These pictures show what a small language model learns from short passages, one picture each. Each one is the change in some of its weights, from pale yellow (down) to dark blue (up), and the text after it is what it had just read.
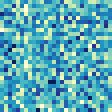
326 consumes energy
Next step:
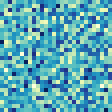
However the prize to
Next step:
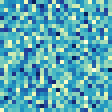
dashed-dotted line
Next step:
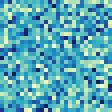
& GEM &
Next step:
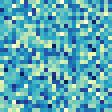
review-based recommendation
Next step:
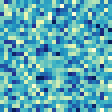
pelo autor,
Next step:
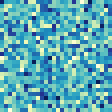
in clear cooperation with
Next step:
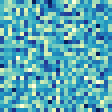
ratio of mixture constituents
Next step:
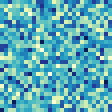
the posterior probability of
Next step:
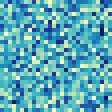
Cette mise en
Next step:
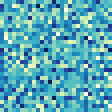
\partial _i
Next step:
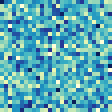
Fig. 1 is
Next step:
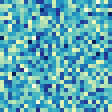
with rubrics,
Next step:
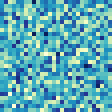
mechanical properties of the
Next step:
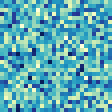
de Ensino à
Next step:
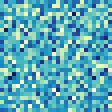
tomonidan ¹
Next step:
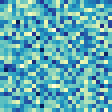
of the study area
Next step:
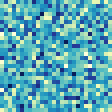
surface in our calculations.
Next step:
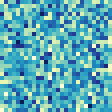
erroneous- it
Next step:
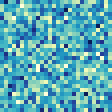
done by 2D
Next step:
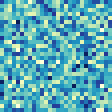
of the new social structure
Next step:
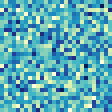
que les membres
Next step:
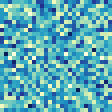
the transformation of a conventional
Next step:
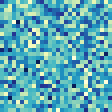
of the line detection and
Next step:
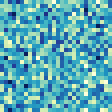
just allocated)
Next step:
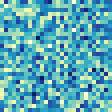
matters formed through
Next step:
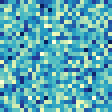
is strongly active in our
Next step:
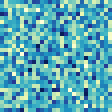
Einstellung der
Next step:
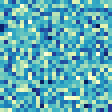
in others 1}
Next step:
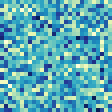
& Editing,
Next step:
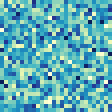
podem ficar
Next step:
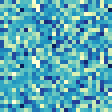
important to recognize a
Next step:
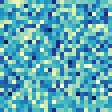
nach Simulationen
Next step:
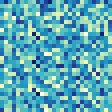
will allow us to increase
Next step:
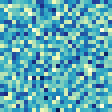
the propagation of
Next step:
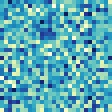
are twin problems
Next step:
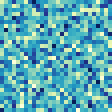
ilmiy salohiyati
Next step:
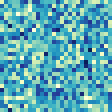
Тиниқ ва
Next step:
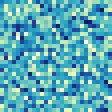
en relación a una
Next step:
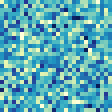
or consultee
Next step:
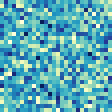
x_\ell$ is
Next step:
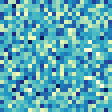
day life for the reason
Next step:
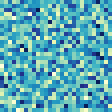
The above table shows that
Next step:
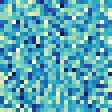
of the OSA student
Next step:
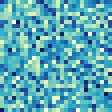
of the billet and
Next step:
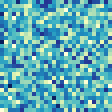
focuses on the
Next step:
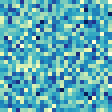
di hadapi
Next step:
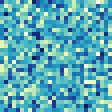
BASS records
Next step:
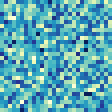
good economic returns and
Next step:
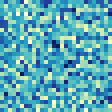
transfer Yulia
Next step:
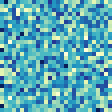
curve was also carried out
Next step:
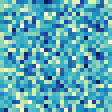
data on radio emission from
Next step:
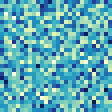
will lead to better service
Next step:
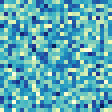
and dissolve the
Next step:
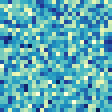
the crus commune
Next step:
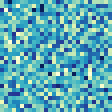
measure its Hall
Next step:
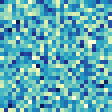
of the condensate resistance
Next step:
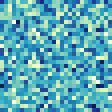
of square due to
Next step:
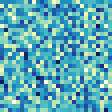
studied and the definition used
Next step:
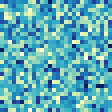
not Gaussian yet still
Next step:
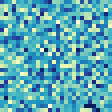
profile. TGs are
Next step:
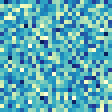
because the absolute value
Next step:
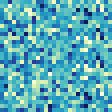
the denoising network
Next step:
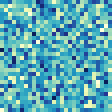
the panels on the left
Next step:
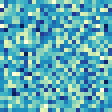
therefore, the need for
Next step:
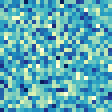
a médio
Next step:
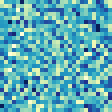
case) where only three
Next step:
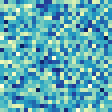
evidence claiming that the
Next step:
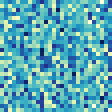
with Co-MM.
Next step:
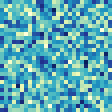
the government can emphasis
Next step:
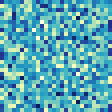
be obtained most completely and
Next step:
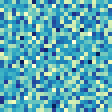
Similarly, audio
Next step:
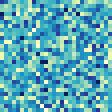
countries at this time,
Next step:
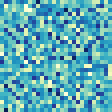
e artesanato
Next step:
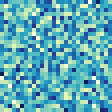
transform from one music
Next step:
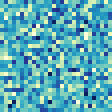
Наставни предмет
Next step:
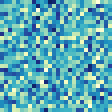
State HRJ
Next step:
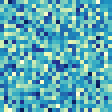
and east. The
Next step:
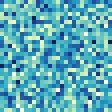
and mental situation
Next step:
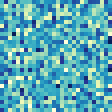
traditional world of structural
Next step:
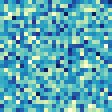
la mayoría de los
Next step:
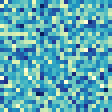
analyse the relationships between
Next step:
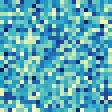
fault impedance
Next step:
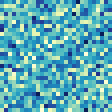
ander verband
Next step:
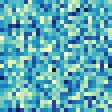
de España
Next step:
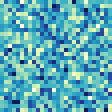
two tuning parameters,
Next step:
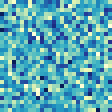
exposure to attack by
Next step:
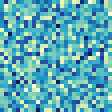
dynamic batching as
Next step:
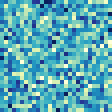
channel emerges despite
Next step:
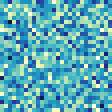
the value $\sim
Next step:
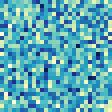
first, a computer,
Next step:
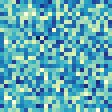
mix of activities that apply
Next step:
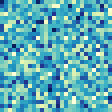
used were Web of
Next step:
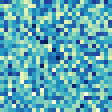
providing accurate predictions of disease
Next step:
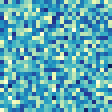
interests of the
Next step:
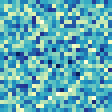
a través de
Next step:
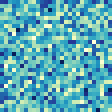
is predominantly
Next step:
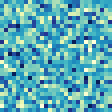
de ensino e
